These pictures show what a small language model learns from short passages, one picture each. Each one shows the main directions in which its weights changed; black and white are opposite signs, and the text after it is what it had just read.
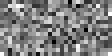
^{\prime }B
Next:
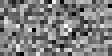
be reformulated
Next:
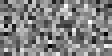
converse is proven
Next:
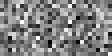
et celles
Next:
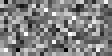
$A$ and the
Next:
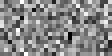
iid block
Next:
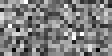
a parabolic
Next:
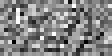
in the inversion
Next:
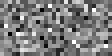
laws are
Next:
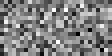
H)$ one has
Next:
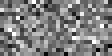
proof, the term to
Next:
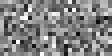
with partial commutations as
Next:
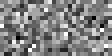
in manuscript
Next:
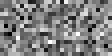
close numerical
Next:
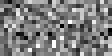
solving (7)
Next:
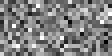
two practical
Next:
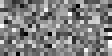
$\sigma$ since the
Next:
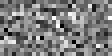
origins of
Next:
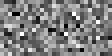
generator}, where
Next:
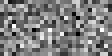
possible. The
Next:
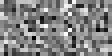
sense that for
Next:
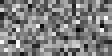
the asymptotic choice
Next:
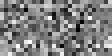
show that as a function
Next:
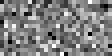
uniformly covers
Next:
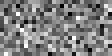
Note that in our
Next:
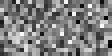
there are many local
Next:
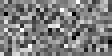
N$, and choose
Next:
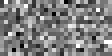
and $w$ with
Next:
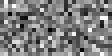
to prove that $\mathcal
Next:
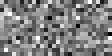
namely if
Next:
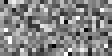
efficiency for
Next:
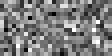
considered symbol
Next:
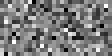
is equal to the product
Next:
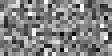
by zeros only.
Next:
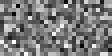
compact subset in
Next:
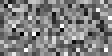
boundary marked
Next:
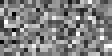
Section~3 we
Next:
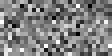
vector bundle
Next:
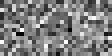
the projection
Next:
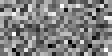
with predicting
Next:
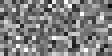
be the metric
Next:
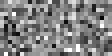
corresponding compensated
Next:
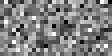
below. Let
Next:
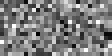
results start
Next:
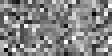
then used his
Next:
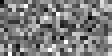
the target
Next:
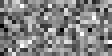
$\delta$ to
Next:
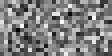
which carries
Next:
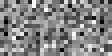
are not simply
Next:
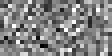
matrix is of the form
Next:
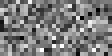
there is a point
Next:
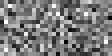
This clearly
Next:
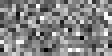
of the wheel
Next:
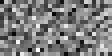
the highest
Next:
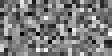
by $\pair
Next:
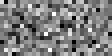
preuve de la
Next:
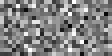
have that $H$,
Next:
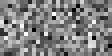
which is also known
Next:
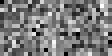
the usual
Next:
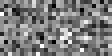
(recall that
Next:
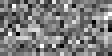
a gap which is
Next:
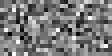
in the special case
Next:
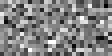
only constant with respect to
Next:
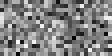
a continuous function in
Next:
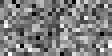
seems that,
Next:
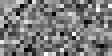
object $X$
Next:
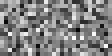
only by $N
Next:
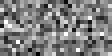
As the numerical solution
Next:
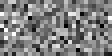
as we know, the
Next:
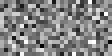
consequence, derive
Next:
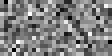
up to graded
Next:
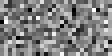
discrete Young
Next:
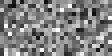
this example helps
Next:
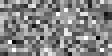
a way that
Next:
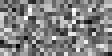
point in the smooth
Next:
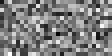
the ordering of the
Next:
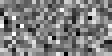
Let $\cl$ be
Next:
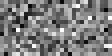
in homology to a
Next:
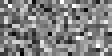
is organized
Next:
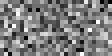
complexity bound for the
